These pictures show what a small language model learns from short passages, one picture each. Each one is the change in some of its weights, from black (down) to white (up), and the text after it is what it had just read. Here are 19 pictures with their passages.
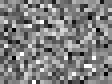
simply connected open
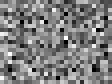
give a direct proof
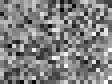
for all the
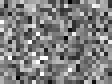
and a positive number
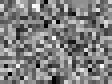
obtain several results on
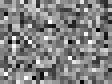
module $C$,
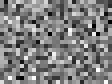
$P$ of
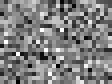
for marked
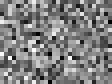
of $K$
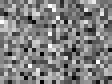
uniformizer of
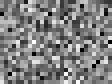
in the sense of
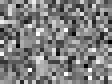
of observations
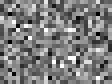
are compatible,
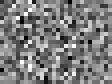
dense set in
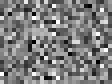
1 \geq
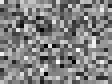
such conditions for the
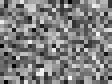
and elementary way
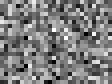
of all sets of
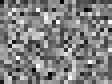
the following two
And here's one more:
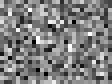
image of two
